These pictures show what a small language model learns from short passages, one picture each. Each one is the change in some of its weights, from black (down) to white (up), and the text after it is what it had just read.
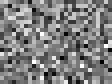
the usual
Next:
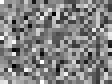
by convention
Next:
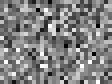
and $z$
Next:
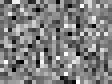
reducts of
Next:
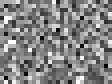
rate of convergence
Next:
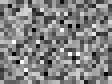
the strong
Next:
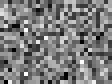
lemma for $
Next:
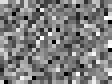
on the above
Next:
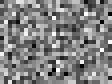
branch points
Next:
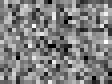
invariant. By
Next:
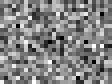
a generalization of
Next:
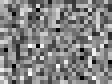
of all, if
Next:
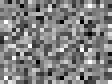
an optimal one
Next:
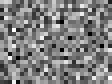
locally at each
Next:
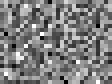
in $y$
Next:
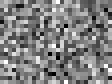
graph. Set
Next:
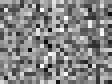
finite interval,
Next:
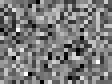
This gives $\sup
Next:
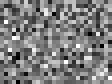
is not at all
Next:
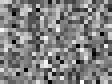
of $\psi$
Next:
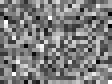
Random initial
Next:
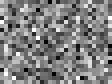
for some constant
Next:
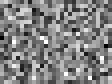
the degree of
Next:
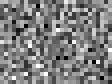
we know that if
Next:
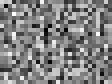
this is a
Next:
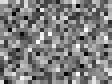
on the index
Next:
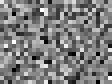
$V$ is
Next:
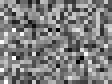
The second author
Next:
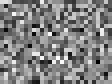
this subsection an
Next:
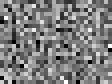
case where $A
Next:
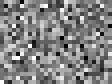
a suitable
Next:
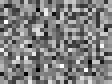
is locally
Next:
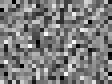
topic, as
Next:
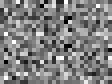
line) with the
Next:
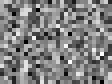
of computing
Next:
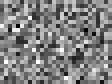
a positive solution to
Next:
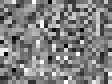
function \beq
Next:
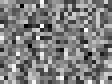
define a solution of
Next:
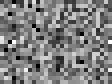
C \int
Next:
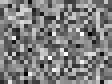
the Lemmas
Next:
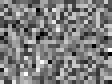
Note that the
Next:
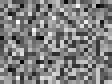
commutative ring
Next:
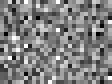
open and
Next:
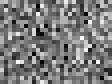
we can prove that
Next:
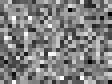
be an $
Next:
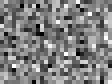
construction. The
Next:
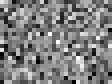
such a way that
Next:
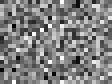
some scalar
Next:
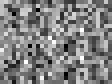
of proof was
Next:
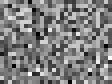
the equality
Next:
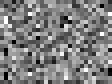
0$$ where
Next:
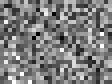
is enough to
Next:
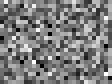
need the following
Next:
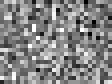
inner product:
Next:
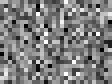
we can deduce
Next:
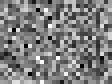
and convolution
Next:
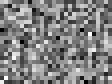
the inverse of
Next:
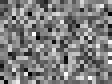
, for Q,
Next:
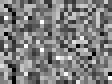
case of our
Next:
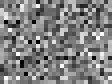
% color
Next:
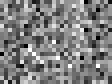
or as equations for
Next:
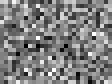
to speed up
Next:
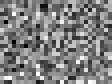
2 is regular under
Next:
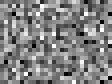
body in
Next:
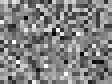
to $\cC
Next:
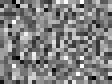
in increased
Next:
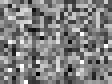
the sum of
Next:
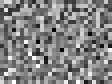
numerically approximated
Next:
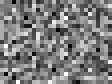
& \cdots &
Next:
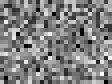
is easy
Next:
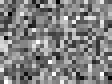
though the
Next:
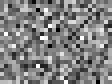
and $G$
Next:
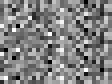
a maximal
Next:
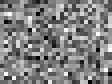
\qed The
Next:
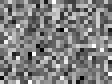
order problem, for
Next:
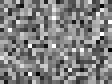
root system of
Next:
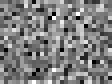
supported by
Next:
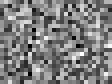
the joint distribution
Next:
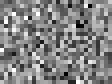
to formulate the
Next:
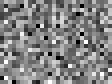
special form
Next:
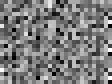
r \in
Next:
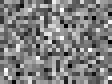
path cover and
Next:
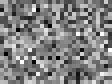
have the following
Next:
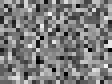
term in the above
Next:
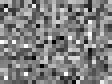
finite values on
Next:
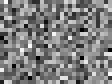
recall the
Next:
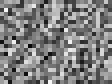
boundary condition for
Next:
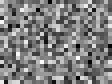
for every prime
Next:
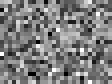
denoted by
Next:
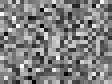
``pair of
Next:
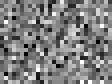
et il
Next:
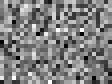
increases in
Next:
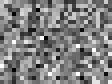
of differential operators
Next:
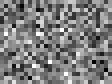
theorem to the
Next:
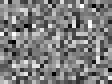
Between any
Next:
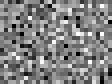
mere existence
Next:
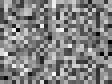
vertex at a
